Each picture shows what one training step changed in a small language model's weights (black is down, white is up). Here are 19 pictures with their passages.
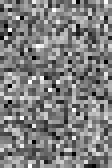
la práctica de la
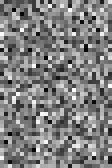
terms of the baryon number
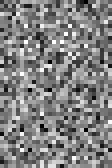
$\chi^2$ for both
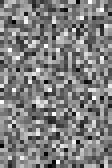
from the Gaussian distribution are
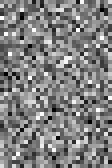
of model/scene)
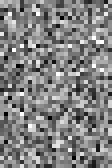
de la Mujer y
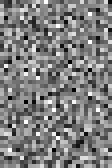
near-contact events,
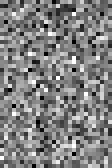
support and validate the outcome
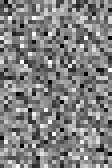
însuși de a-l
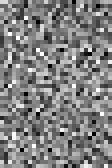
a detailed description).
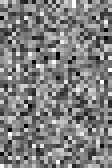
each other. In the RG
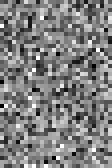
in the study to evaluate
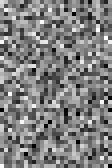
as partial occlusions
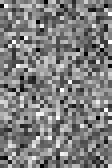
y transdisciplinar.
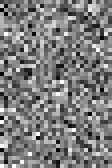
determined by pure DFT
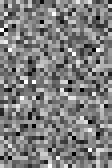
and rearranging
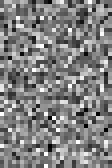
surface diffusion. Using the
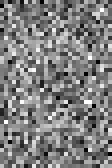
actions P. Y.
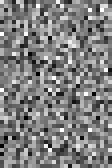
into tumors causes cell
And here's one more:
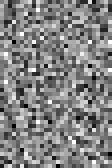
Additionally, the absence
